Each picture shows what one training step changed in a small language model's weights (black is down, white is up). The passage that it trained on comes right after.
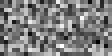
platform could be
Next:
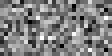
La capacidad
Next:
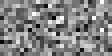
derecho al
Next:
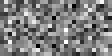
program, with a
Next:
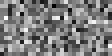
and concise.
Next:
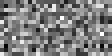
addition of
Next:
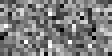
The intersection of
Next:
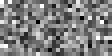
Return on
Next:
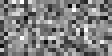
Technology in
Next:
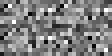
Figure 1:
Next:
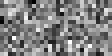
children experience
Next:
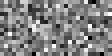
that we should experience
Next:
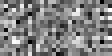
DA VIDA
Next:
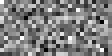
on Security,
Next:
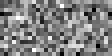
the investigated
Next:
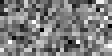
endpoint and
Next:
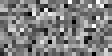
(which are
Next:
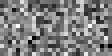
that using social media
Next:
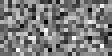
analysis is based on the
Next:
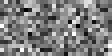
they are unlikely
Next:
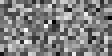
and death.
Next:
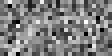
as possible. For
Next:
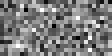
the original
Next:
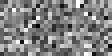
and flexible
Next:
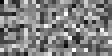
humility. B
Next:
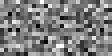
m.in. w
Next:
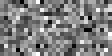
When the
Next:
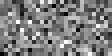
growth by the
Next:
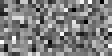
a list of
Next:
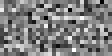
in their realms.
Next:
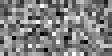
are calculated from
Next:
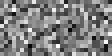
Kindes zum
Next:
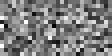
from the edge
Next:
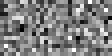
a product. The
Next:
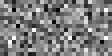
Feed rate
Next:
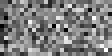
continuamente no
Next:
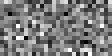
местных и
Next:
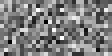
fitting an
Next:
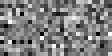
the groups, and
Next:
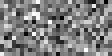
apoio para os
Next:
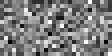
na prevenção do
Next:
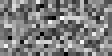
in caso di
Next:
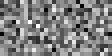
"monta dans
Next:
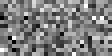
The Harris
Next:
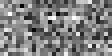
the Land of the
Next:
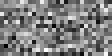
het metén
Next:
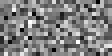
studies confirmed
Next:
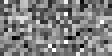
of the i th
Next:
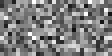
salud, y
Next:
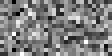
a similar AI
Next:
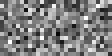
decisiones que se
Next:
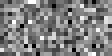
While the
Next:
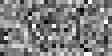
largos periodos
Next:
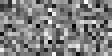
ação capaz de
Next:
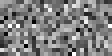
They noted that
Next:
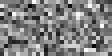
pupils and
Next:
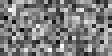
results of the research can
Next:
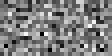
that incorporates
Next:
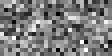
a)) \times
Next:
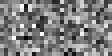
of banks in
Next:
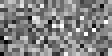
français au
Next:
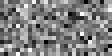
"On the
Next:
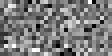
perceivable only
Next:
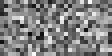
a level that would
